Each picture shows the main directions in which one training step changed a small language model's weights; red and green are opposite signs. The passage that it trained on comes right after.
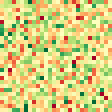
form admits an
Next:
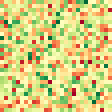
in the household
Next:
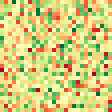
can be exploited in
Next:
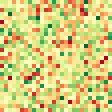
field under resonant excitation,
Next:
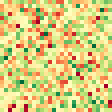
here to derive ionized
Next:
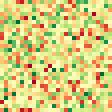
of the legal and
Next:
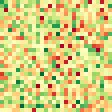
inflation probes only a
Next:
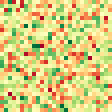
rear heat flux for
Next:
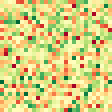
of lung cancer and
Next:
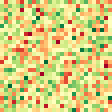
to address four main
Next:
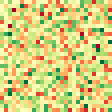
clear, simplified
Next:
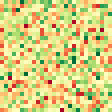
suction technique to
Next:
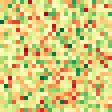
case of a medium with
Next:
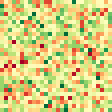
such that red colours
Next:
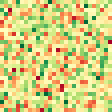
any way you see
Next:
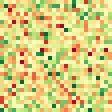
S. *et
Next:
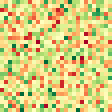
from FORTH,
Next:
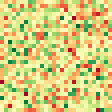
BAO}: We employ
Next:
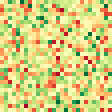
extracted from 387
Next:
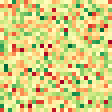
noncommutative quantum
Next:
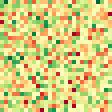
organizational characteristics of the
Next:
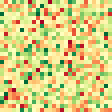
be developed during the project
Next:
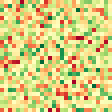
discovery, intensive
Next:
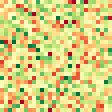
known \vee x
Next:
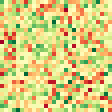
space-time concept are
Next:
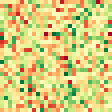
ever. That has
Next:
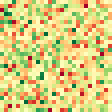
a summary of common hardware
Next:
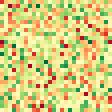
two real variables this is
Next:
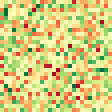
a single-$j$
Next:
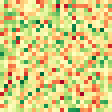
According to Rostron
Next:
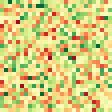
T applied perpendicularly
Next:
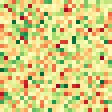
50 time steps.
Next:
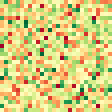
First flexion,
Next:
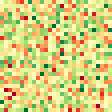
of the critical density,
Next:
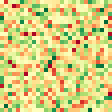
galaxy clusters in figure
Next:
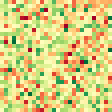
beam pipe of storage
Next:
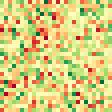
has to wait the
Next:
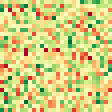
money, taking care
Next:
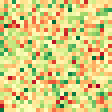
the time-variable
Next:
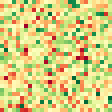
land in our country,
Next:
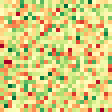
4 Confusion matrix
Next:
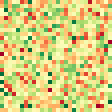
contains a dark matter core
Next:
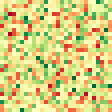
between two vectors of binary
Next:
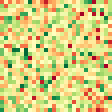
(in preparation), are
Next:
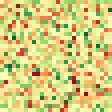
The effect of work
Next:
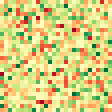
do 5 $k
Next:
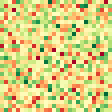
one considers independently the
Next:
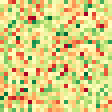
specific ST-T changes
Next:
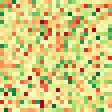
be regarded as the
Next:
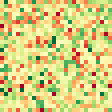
to a case when two
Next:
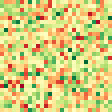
matter to the present energy
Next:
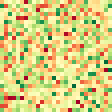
there are sometimes a
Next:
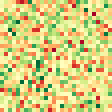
of virtual reality technologies
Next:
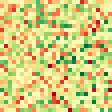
long GRBs is the
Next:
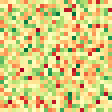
10 by directly replacing
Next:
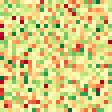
short bath correlation time
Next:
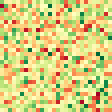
incomplete. Over
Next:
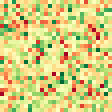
the three processes. From
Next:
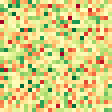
now on we suppress
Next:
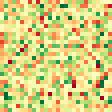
we introduced a new
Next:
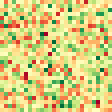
the process and preventing
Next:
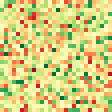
the beam-photons
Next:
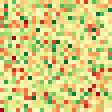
the Chandra Science
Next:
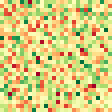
remains formally equivalent to
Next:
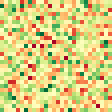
ash instead of some
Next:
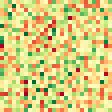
undergone improvement in all
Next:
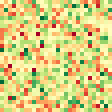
extra dephasing due
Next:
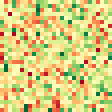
state evolves through
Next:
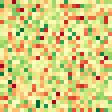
self-consistent longitudinal
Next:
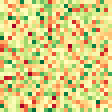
exchanges and correlation
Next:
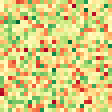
of Linares
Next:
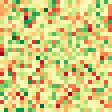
_z - \gamma
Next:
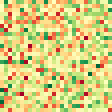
to Homological
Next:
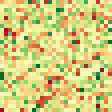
for cross sectional area
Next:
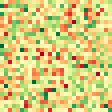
units. Up to
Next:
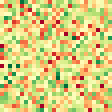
records in the environment.
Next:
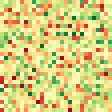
RCM (red
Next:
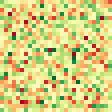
Shanghai Institute
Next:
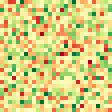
Exponential density
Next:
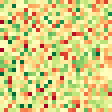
x_1 \ldots
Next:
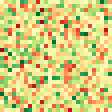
separately homogenised with
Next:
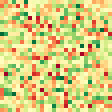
It turns out that
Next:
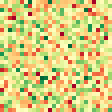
starting materials. In order
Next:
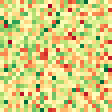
in the area of
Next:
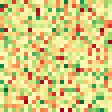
focus. It finds
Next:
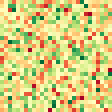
very quickly and achieve
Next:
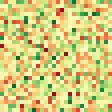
containing 30 ppm of
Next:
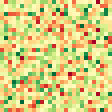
$a$, the fluid
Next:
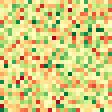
at the same time inflation
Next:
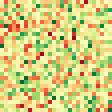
the control qubit is
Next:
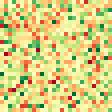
the turbines of an
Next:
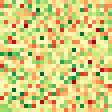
tools, Reaper
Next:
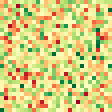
The benefits of a latent
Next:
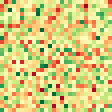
their content competence.
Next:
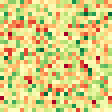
($n$ sites)
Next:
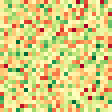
| –HCDM
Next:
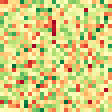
probability of the accelerated
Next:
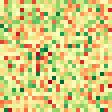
to the second order
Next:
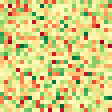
planet at $r >
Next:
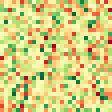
by peers, have
